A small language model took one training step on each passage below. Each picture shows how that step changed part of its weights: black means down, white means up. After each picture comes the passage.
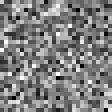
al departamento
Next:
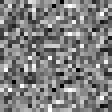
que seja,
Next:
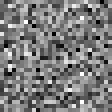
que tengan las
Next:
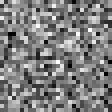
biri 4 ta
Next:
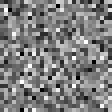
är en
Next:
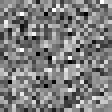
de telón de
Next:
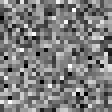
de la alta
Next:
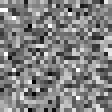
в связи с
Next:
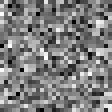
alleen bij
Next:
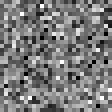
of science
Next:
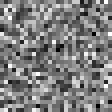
ед/л /
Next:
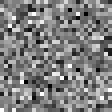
and region
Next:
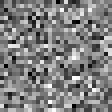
altos, es
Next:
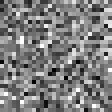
ряд стран
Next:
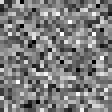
Fort de sa
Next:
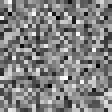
a implementação
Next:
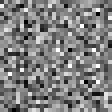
простір для
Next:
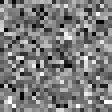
- suporte
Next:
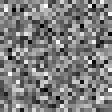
Mettre en
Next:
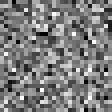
to improve the
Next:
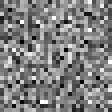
protetivas a
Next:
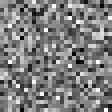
This paper
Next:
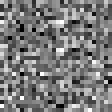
proposée par
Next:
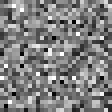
El estudio
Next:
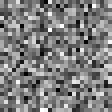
mikro GES
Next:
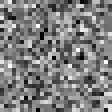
gratuitos por
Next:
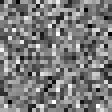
parciales en que
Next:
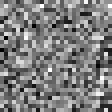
postal o
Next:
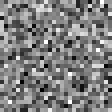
Language and
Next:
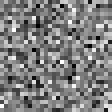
yoki insulin
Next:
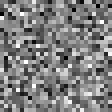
перехода к
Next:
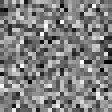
the building
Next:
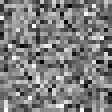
e a capacidade
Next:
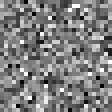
of high
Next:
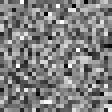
com autismo
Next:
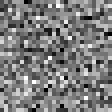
или же в
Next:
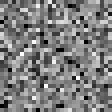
se obtêm
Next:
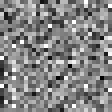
ser apenas
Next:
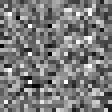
impliquée pour
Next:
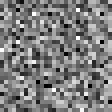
de brassage
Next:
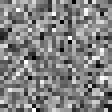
casal, a
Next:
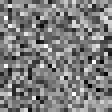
A extensão
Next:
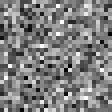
создания и
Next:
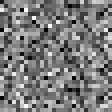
resultados se realizó
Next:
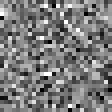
ekish uchun
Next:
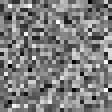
qui est constitué
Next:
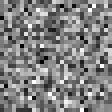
la structure
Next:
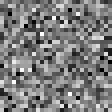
for regional
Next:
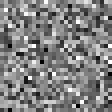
se aborda la
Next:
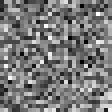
доводим до
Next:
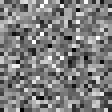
Care Sciences &
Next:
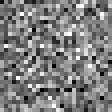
trabajo. En
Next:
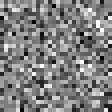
Works Of
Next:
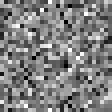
e Gomes,
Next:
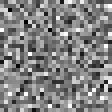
studentul la
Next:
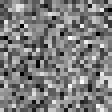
son enviados por
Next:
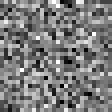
6 Februari
